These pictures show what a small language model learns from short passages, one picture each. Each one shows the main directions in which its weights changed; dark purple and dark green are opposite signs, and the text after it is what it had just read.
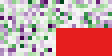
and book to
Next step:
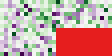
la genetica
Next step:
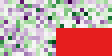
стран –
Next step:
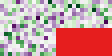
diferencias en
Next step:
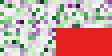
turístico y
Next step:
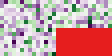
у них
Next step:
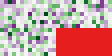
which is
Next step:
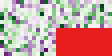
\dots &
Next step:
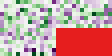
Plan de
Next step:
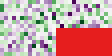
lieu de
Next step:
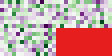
oferir el
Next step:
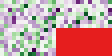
à idéia
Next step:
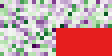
santri dengan
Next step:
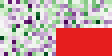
uit dit
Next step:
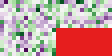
см, при
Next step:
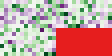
pelo plano
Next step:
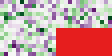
los estudios de
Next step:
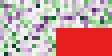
de suas
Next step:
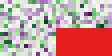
of public
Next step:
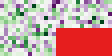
para la producción
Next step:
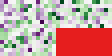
трава 2
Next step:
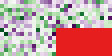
invloed is
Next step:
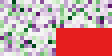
que aporta
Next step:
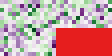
Source :
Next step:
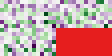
one of the
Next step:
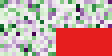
на их
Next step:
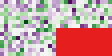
os estudantes
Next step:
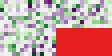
grau de
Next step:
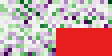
yod soni
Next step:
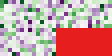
саводи ва
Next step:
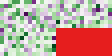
falta ao
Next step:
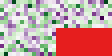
direction for
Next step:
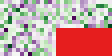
bir inson
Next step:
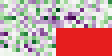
de par le
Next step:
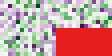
uchun eng
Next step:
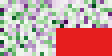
an adult,
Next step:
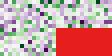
Босне и
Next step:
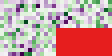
La Habana
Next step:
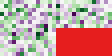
i lecheniya
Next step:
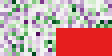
é informado
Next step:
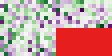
E r n e
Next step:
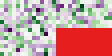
a partir
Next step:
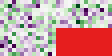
Comores ont
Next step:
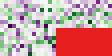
útil cuando
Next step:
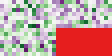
чаще у
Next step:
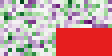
los pacientes
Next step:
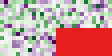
wie sie
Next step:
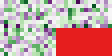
altar e os
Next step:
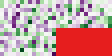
si acaso
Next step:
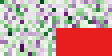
In: *O
